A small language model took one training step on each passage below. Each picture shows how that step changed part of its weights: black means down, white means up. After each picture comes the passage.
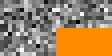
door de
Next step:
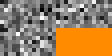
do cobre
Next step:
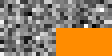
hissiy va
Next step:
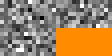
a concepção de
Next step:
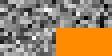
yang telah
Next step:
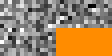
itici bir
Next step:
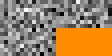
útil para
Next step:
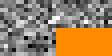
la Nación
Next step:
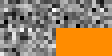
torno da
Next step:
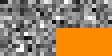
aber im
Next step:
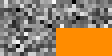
a pollos
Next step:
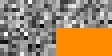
partir das
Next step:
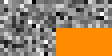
de mundo.
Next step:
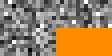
en tiempos
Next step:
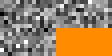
projeto de
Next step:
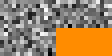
que puede ser
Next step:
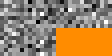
for water
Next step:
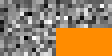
The surveys
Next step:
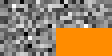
sua casa
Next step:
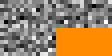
учні з
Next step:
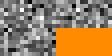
los centros
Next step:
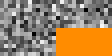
para saúde
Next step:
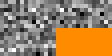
стан та
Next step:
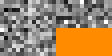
речных и
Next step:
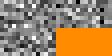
умов для
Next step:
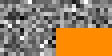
e expomos
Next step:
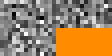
a situaciones
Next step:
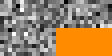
con otras
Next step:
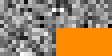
com loção de
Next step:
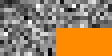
que prevê
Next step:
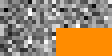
a solid
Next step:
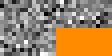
series de
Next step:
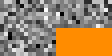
data that is
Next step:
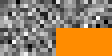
paso para
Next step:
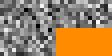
Formation of
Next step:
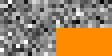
trabalho de
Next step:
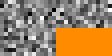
О Ком?
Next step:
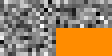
development of
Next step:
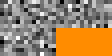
Bu esa
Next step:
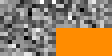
qualité des
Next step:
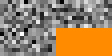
детей и
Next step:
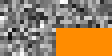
soit un
